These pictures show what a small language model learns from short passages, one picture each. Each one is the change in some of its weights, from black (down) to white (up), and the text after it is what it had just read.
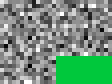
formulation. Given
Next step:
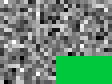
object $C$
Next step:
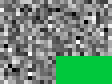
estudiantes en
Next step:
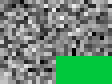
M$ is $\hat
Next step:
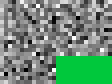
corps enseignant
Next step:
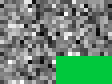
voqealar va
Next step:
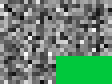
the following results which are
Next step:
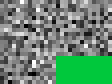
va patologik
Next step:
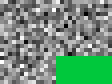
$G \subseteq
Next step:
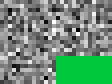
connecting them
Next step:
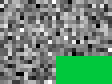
Dirichlet problem with
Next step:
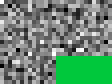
su tiempo sobre
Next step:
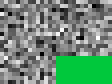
emphasize that,
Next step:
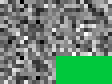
termes premiers
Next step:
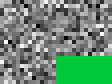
among others. We
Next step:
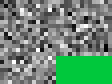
the largest problems
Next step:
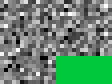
complete algebraically
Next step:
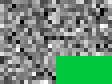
write down
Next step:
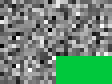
та збурених
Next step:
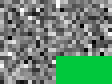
one hand $q$
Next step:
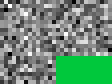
of $\alpha$, and denote
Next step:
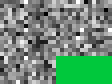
would like
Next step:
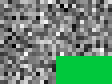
general for unsteady
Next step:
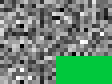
to consider about the
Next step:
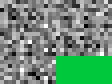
/ Пер. и
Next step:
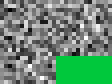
flux or the
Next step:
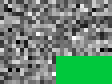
the reaction. The
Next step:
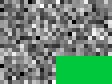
sería interesante
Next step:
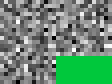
related by the following
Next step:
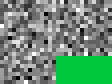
$U$ the algebra
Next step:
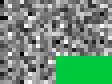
function of $g$ is
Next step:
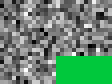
which is left, is
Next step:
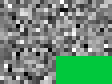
number of bridges
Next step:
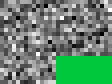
tan tupido
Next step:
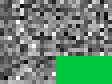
curve, obtained by
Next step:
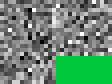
\varepsilon$. Si
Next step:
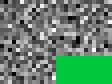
a cycle
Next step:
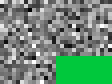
produção de carne
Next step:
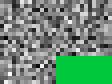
mechanisms to
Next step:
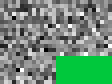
isotropic case
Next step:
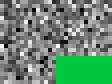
de aceptar un
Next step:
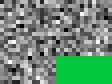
to prove that the number of
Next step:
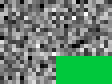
se adaptam
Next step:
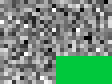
va hukumat
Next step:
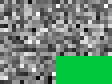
terbatas dan
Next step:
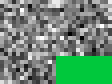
space $L_2$
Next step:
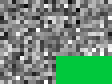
extensively in
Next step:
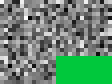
three kinds of
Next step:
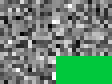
mayor riesgo
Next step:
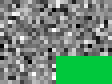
дня в области
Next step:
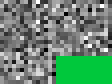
the integer $\sco
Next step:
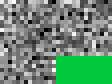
de pavimentos
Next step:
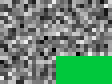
proof of that theorem to the
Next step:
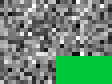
tangent bundle
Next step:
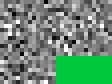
questionnaire to
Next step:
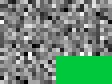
that will be left as
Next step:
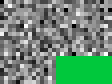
application of the functions
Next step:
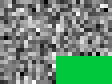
it is far from
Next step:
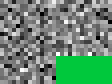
that the composed map
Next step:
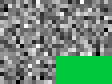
and realization as
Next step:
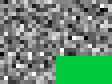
by : \bea
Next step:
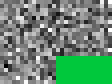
and the credit
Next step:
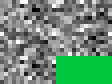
could also write
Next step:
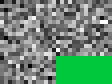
is exact.
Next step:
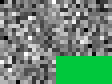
is odd, this
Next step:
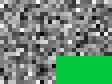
The upper mean
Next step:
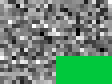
the total weight
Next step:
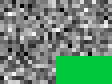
is $-\varphi$
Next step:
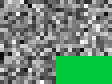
degli studi di
